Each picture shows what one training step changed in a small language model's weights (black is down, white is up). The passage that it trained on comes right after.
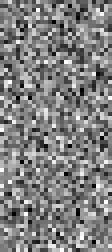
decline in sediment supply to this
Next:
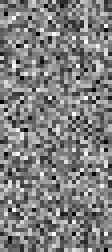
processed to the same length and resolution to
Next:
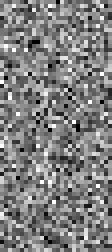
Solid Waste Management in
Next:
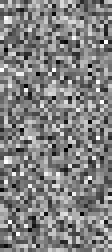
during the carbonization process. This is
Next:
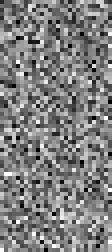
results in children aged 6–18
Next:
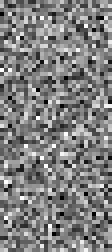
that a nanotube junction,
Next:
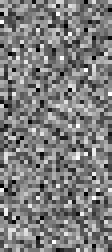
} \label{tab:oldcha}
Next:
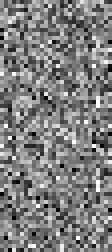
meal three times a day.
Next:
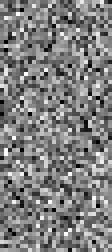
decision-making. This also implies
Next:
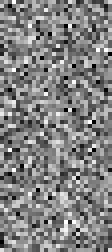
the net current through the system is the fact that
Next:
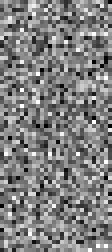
be closed. However, the sheep
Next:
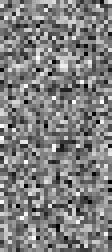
a single parent before now is being
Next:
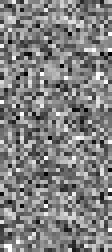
the static critical load.
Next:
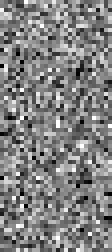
relation to the principal axes
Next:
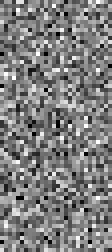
failure group and systolic heart
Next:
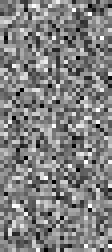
mathematical implication rather than a
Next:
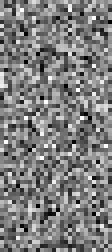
down the sample to $\approx 30$
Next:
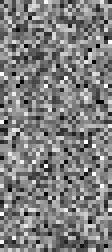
peaks in the spectra result from single
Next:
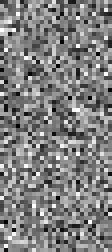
strength, with flexural
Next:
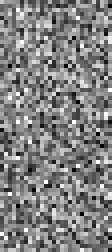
explosives. The talk will also
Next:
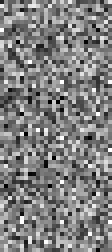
shape composition for liver
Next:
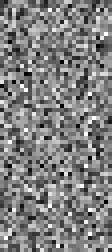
path decomposition number which are defined as
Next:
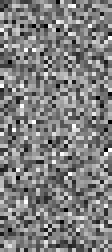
of the Big Four, surveys
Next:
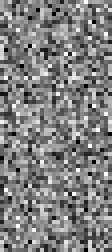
Since the determinants of all $n
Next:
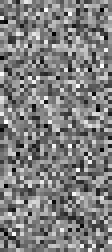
in the presence of noise. Finding
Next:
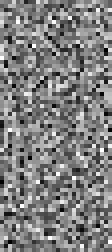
Motivated by these ideas, the
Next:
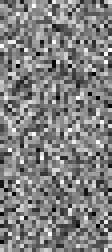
chaotic area. We want to
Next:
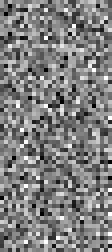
or in combination (e.g., face
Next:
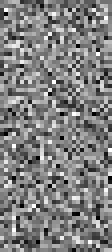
so, and only gets into such contracts
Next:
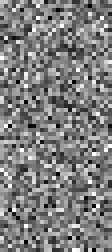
could be classified as “clean but
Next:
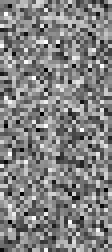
the LES data and with the theory.
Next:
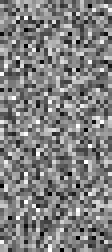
Stage 3b subgroup ($n =
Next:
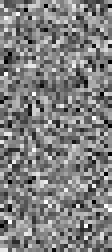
finite discrete random variable
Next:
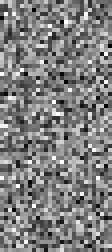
question: “what should the data
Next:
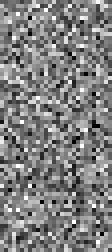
spectroscopic decomposition
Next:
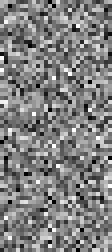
with all players maintaining their respective
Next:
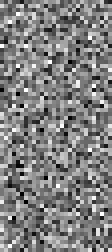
institutions, languages, knowledge
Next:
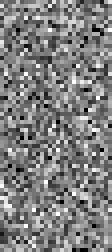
single uniform density to be stable. The
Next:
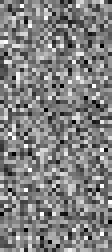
to $\nodeB$. Finally,
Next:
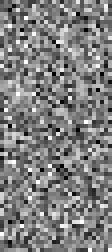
influence. The information from the internet
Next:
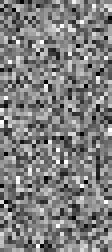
2-point function, since the photons
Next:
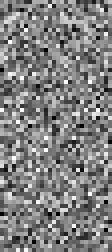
from either of them and the can [Fig
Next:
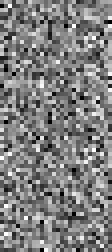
ABSTRACT Particle
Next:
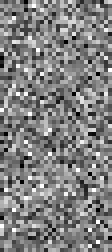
spectrum contains several distinct
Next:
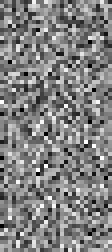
peaks allows to calculate the
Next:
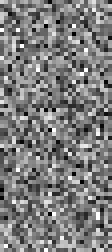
Psychological Development
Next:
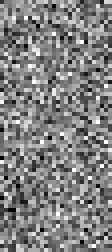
Results and discussion Method development
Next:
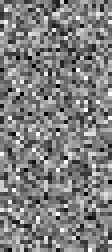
crystallised from alcohol.
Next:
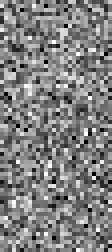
the differences were smaller than the human
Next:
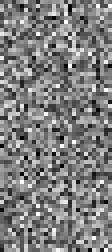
for 4 days subcutaneously
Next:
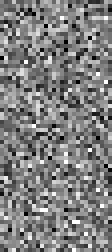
HR (or other parties) to explore
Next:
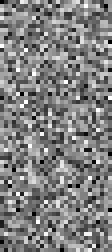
portion of the parameter space, as we discuss
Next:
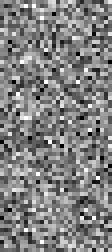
$T(E)$ depends on the relative
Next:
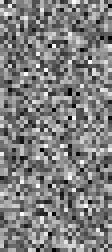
It sends 64-byte
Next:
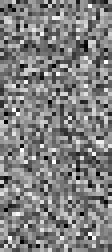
of cancer and it's treatment?
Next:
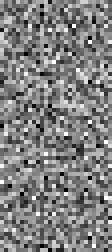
after MPS functionalization (red) using
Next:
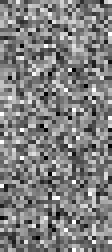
University of Sydney,
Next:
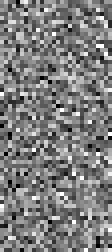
(turquoise dots).
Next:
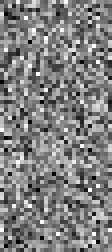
bulk curvature squared term is
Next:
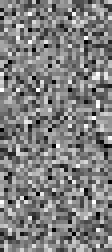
Author** Dr. Rani
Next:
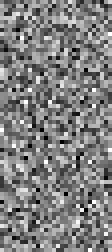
prejudice to the particular characteristics of
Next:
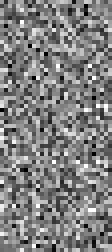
energy. So, we do not claim
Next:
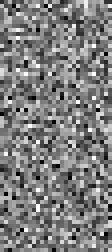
scenarios, as it combines
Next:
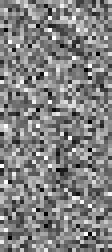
The detailed sample synthesis process is
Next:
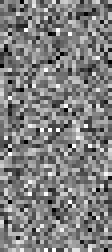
concrete infill between the two tubes
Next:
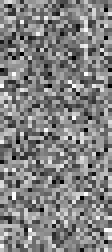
for the purposes of correcting
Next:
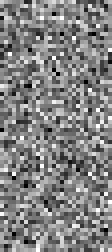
$Y$, and they are also only weakly
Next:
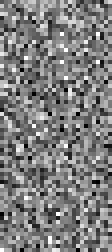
3(b) and 3(d) does not
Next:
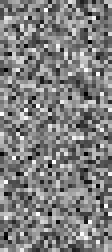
using various statistical indicators. 2.
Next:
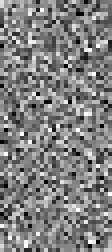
al. Residual N-acetyl-
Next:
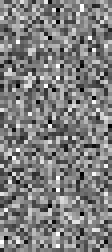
case, the probability distribution has a very
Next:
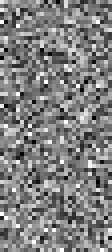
= \re^{ -rt -\bar \lambda
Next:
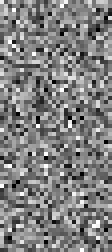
new tab in the M&E reporting
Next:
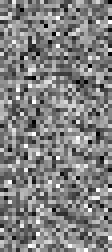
pulse. The pulse energy at the
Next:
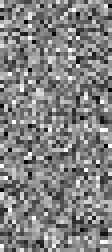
contain $N=7$ IJJ's.
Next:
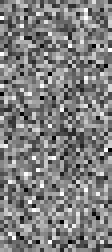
day on Doppler images
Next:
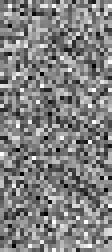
in §\ref{lossless} and
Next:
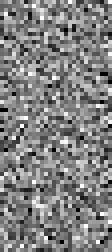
$\mu_c$ and the pressure
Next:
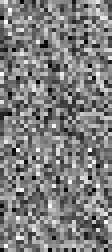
SAIL value for the operation is
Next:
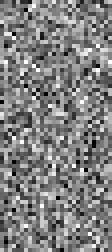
coupling constants are given by $g_\gamma
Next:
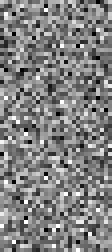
the cluster considered, if regarded in real space
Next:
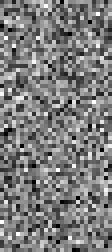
prove to be an important, extendable class
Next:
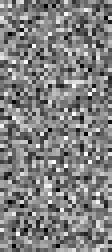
about the barriers that Food
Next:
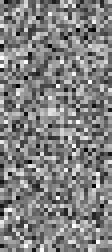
.05$ indicated with *). In the
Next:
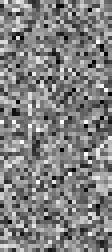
Clarice Lispector.
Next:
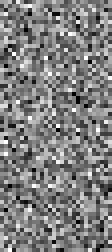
and Fe are weaker than in inner
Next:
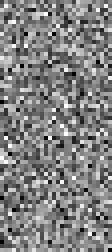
prediction and predictive policing tools
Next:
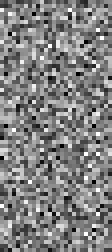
oxalate. The absorbances were
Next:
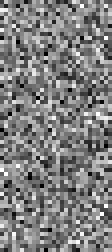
importlib, traceback
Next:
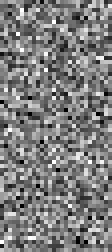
prescribed by the religious
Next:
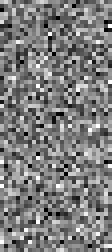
report Place: Tour de
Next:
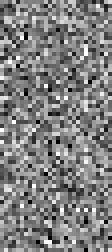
of the relative motion, we choose
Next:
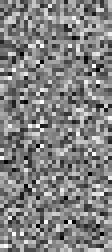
takes hold but also when the population's
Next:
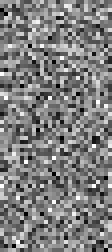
but look here; on one side we
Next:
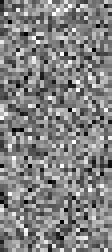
gum was 7.16. This shows that
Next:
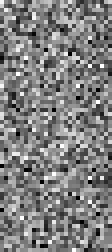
more than two elements is represented by a
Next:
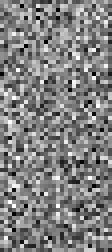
one-dimension at finite temperatures.
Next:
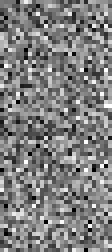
Kalichabad where the researcher has
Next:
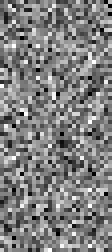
very thing the learner set out to make
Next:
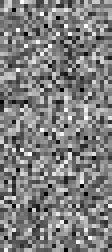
prompt muons. That is,
